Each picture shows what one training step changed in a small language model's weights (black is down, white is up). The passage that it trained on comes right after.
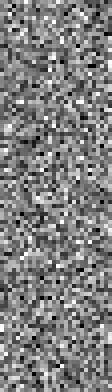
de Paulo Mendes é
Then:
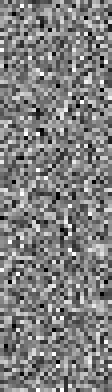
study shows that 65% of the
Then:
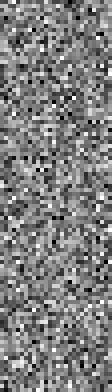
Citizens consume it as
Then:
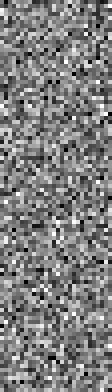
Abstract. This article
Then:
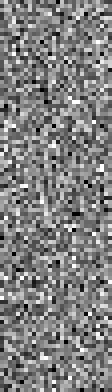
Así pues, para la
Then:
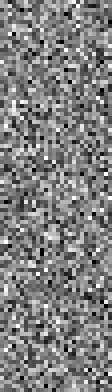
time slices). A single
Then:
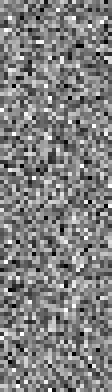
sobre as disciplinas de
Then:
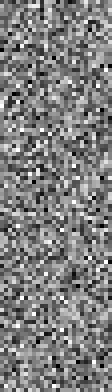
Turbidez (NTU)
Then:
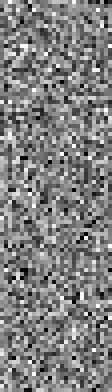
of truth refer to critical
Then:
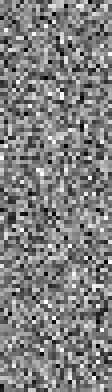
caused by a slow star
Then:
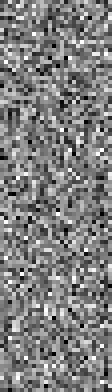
recover after approx. 2
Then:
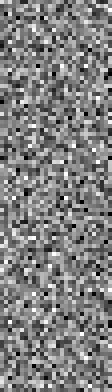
a Couple's Quality
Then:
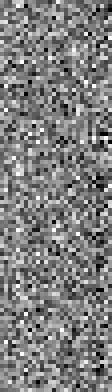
the experimental datasets.
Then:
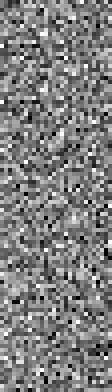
warm dust distribution, supporting the
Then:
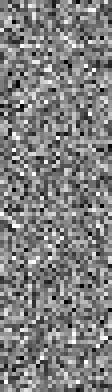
y conectado. Este
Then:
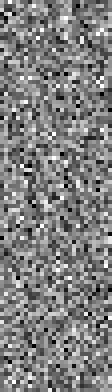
the degeneracy is lifted
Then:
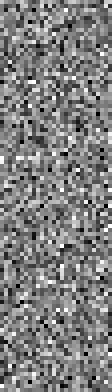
EW measurements is presented in the
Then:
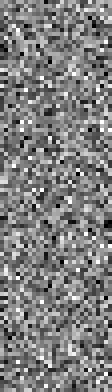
} \end{table} This
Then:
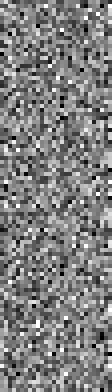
INFO Qabul
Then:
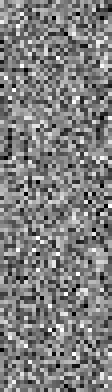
to the actual values in general.
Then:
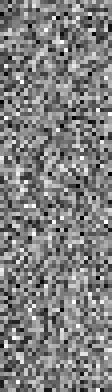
*hashes* de estos
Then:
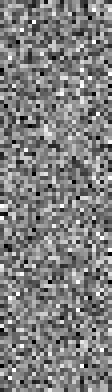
în mediul acvatic
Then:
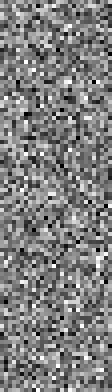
only one goal and a standard
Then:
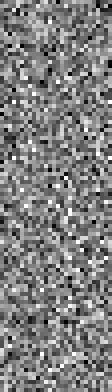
(tracking at span) for
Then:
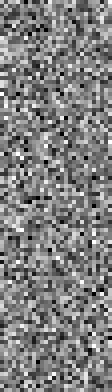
reglementat principiul
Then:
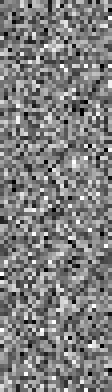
teacher can decide which are the
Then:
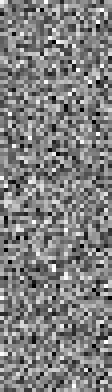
Information Manager at
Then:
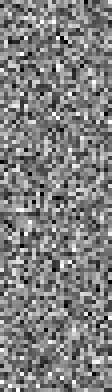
different ranges of ages are
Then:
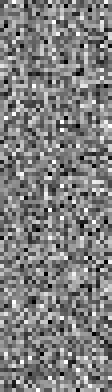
visto a responsabilidade do
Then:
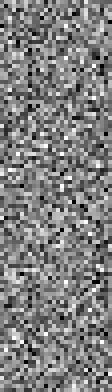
shell, waiting to
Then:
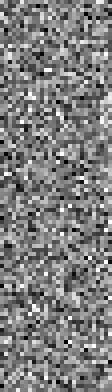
The reference product chosen
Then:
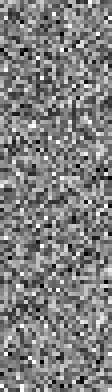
Theory}, pp.\
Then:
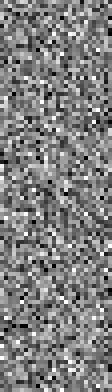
in the University of Oxford
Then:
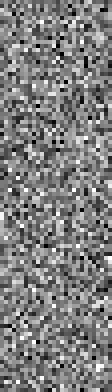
about the *x*-axis and
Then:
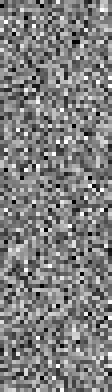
that is actually modified
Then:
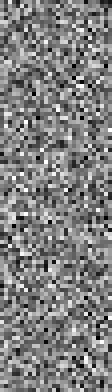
initial symptom,
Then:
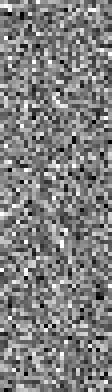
parton-density regime. In
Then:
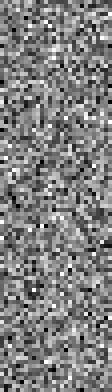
bedeutet, dass
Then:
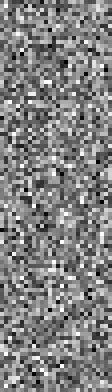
la obra de Robert
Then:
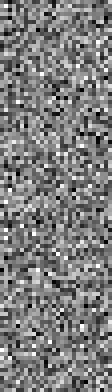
and {Haney}, M. and
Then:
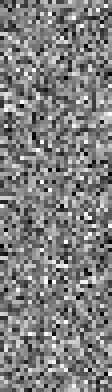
melakukan kajian
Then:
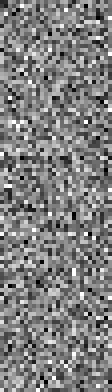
corporation is unable to
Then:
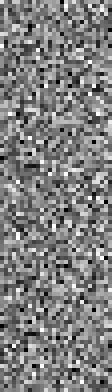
berilgan masalani
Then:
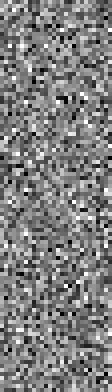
unknowns (velocity
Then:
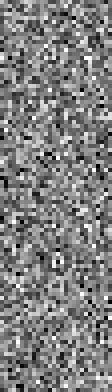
os países de origem
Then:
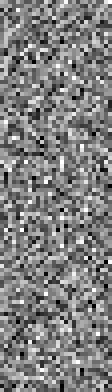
multiple camera,
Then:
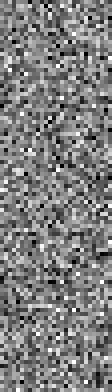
the plates and evenly
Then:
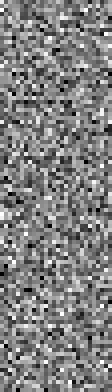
Markaziy Osiyo va
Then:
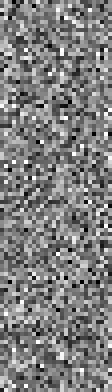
and without multiple-parton
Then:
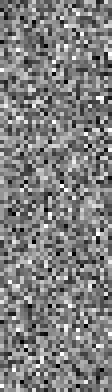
at the University of La
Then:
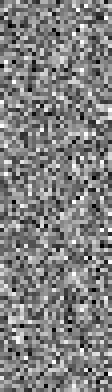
amparan. Desde el
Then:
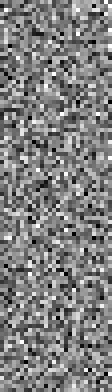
rehabilitation; mental
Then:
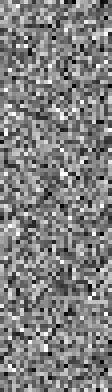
lowest metallicity. Also
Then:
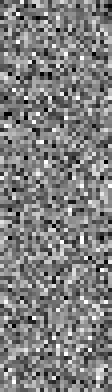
of performing a validation of the
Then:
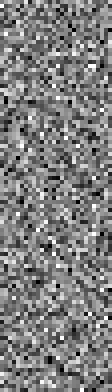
Bayelsa State. It
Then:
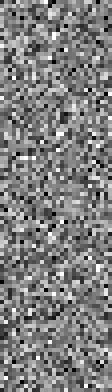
и структурные
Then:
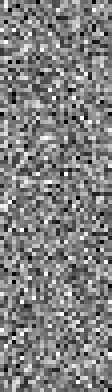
100 over pure chromium
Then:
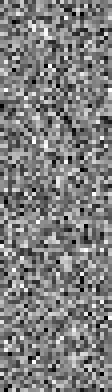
have health problems, and those
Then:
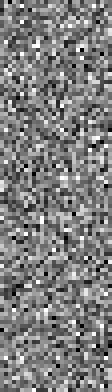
type I error of the
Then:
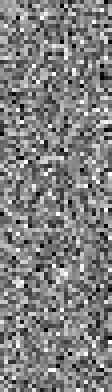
the curriculum, preparing
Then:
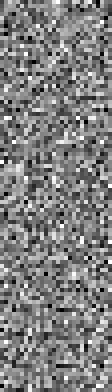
networks revealed by
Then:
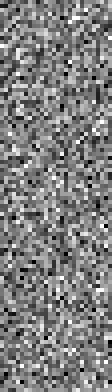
a conocer la investigación sobre
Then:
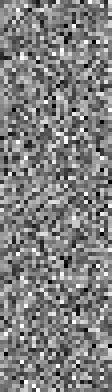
1 wherever it could be, we have
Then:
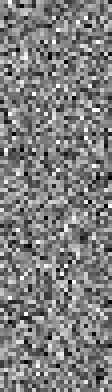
the question asking how
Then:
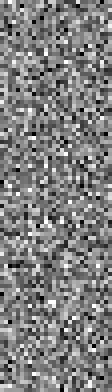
inson tafakkurining
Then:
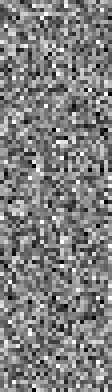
on the summary data
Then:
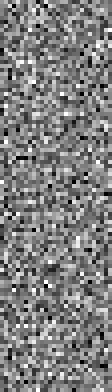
тенденций и
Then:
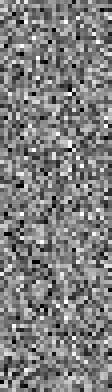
- Strongly Disagree
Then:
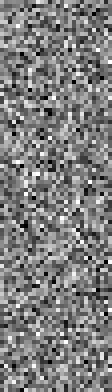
denote that the task
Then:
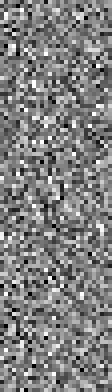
de Águas e
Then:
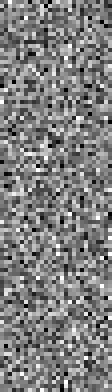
clearly that it is
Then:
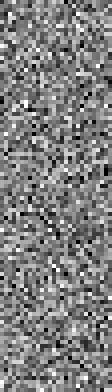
als heuristisches
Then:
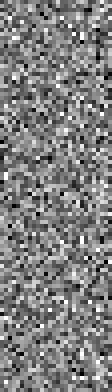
of China (Grant
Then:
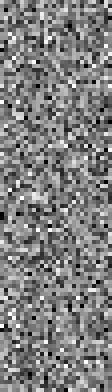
the OWS, representing six
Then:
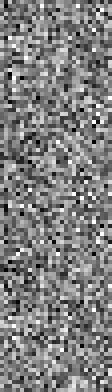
dos doentes que vivem com
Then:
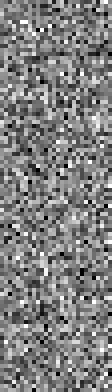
importance of research justified
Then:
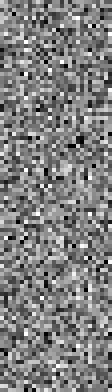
has to rely on numerical
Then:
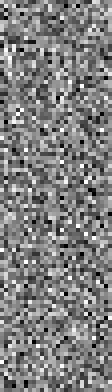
birinchi navbatda
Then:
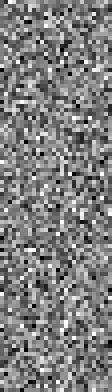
línea han quedado
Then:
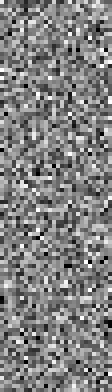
hâlidir. Bu
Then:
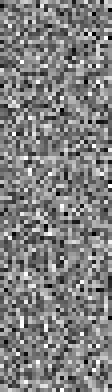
поле), що
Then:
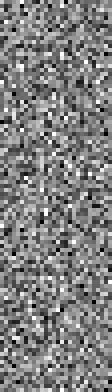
de Erasmus Universiteit
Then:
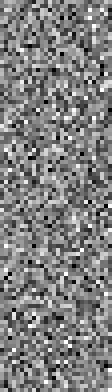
$n$ needs to be to
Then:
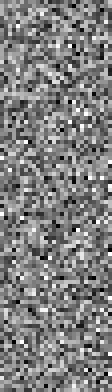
already being allocated
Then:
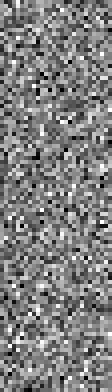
ICMJE uniform
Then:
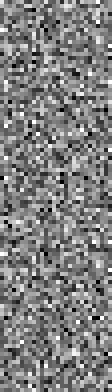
and commercial revenues than on
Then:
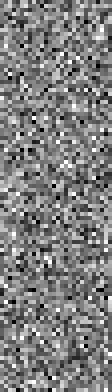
where the corresponding distributions are
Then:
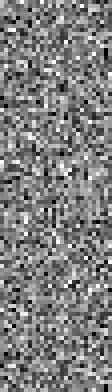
in person and online events to
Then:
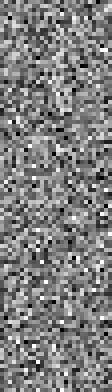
which an event appears
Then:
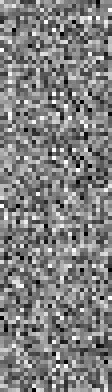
regions: on the Lublin
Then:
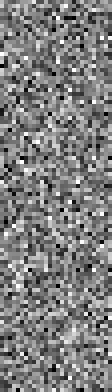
crise, ceux
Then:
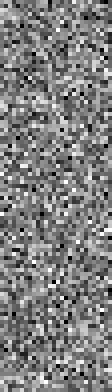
area of West Africa
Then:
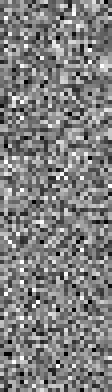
and retesting), that makes
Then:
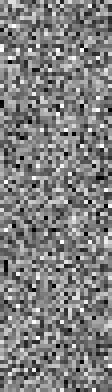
which the filter volume is
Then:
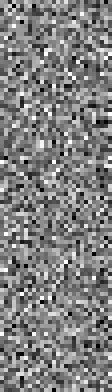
in other requirements Designated
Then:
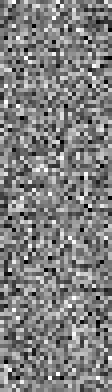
- (iv) Emphasis
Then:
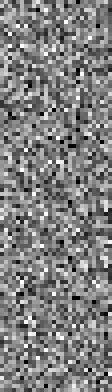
use of spectroscopic and
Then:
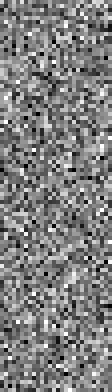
inducing anesthesia,
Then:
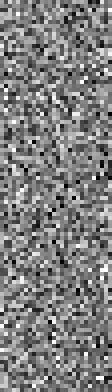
DACs at the UE and the
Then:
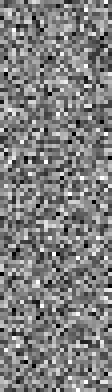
kind which involves exploration
